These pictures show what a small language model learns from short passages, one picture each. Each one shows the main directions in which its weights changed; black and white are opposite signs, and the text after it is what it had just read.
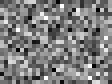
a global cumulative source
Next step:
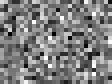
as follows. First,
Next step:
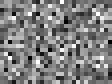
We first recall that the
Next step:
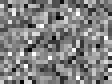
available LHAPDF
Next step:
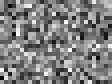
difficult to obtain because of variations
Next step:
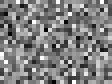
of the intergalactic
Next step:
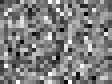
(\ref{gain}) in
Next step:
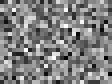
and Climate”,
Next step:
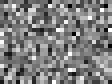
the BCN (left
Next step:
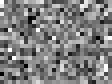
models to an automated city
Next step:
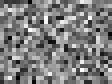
Let $N$ be a
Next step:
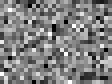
new structures with chemical and
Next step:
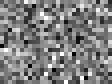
a sound starting point
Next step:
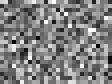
CFs can be defined with
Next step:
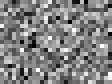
$$ we obtain the interaction Hamiltonian
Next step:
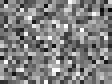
the following picture. The
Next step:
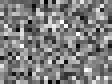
in the entire league.
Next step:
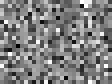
cultural meaning.
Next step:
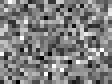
HSE06} Using
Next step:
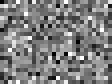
dynamics of QCD. This approach
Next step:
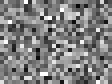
are mathematically equivalent to
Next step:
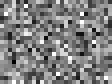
extent in two dimensions,
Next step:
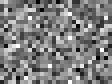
By traversing all the
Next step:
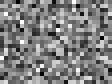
\caption{Values of
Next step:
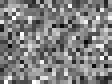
cells, is the migration
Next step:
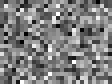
the surface of the cross-section
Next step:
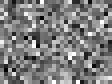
deviations seen, {\it
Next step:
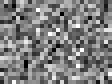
direction was not considered while investigating
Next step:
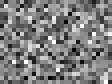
the gas-like state, and
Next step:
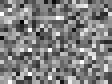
produced particles is directly related to the
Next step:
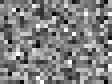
that PAW total DOS
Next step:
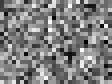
radius squared, \( \langle
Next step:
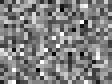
clearly explained by physical
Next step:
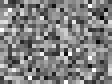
\Lambda_r]$. By
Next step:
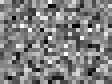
$D(x)$ is not
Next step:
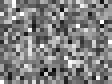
can eventually be accreted by
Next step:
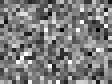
to the GIP. Near
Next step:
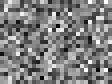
chaos has the ability
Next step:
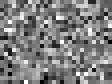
expected $\gamma$ branches,
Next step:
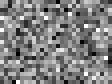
and interpretable multilinear models',
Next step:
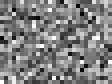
scenarios is key to making
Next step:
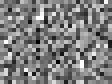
start at $f\approx
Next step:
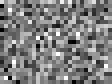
interpretation ambiguity and
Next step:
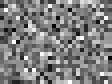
cations as they agree well with
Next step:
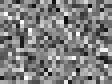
\caption{These plots show
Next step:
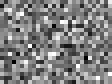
momenta from the calculation.
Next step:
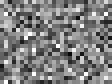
linearly $Z$-,
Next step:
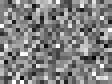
ballot of the last
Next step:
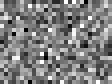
rate of the Galaxy.
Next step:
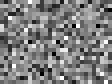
United Kingdom), for
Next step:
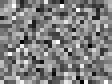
was produced in studies of the
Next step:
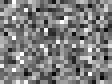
This represents the density of sources a
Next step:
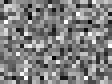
When their dimensionless kinetic energy
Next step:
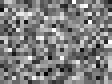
scaled with a distance estimate of
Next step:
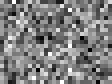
Telescope Results.
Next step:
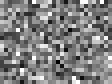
as $mean \pm{
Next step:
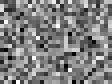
between CRs and thermal
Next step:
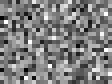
be completed for a given test
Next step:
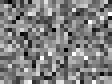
such entropy comparison argument, and
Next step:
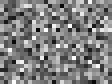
may depend on an additional parameter
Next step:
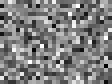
ideas about and proofs of
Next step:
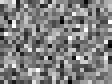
drop into the new equilibrium
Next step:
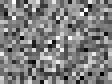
left column shows experimentally measured
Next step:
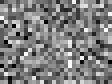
discretely many spatially
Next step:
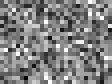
to greater enhancements,
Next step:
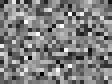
conformal window, it
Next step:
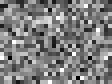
greater levels of attention.
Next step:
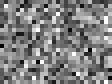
the best-fit temperature for the
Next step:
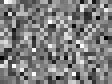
appendix. Note that in the
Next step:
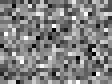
value for the trapping constant was
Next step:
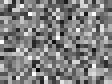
smaller than theoretical ones derived from stellar
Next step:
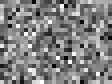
color. Class 2 clusters
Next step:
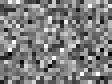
obtain \begin{equation}
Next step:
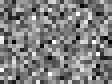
can also be derived by using
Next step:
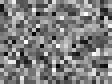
point $\phi_0$. We
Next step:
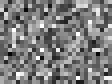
has been dropped for
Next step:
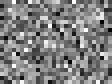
increasing angle of incidence.
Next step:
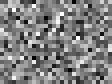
the Tsallis entropy through
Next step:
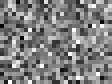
of the distribution functions in the color
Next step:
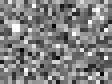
is a suitable loss function
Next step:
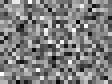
respect to the case of the extended
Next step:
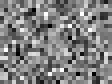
Michael took,
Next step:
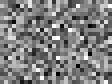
objects that enter the description of
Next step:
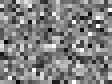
access to employee tracking
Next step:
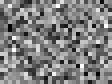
accommodate the smallness
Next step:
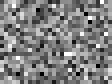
there is a distinguished
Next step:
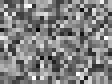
length-scale for a uniform temperature
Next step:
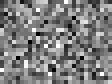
SSCs, whose
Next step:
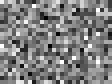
a description of the internal dynamics
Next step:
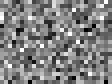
$ of the synthetic
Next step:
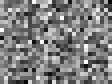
as $2^n$ with
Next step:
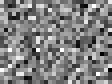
also true for the massless
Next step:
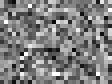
results for the other operator,
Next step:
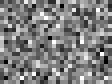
a flat average spectrum much like
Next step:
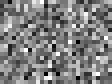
J.C.P, and
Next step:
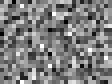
To increase the number of double
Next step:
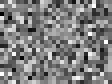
especially adept at
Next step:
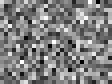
in the proceedings which will
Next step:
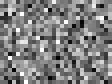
uniformity assumption, and
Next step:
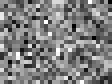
University, Osaka}
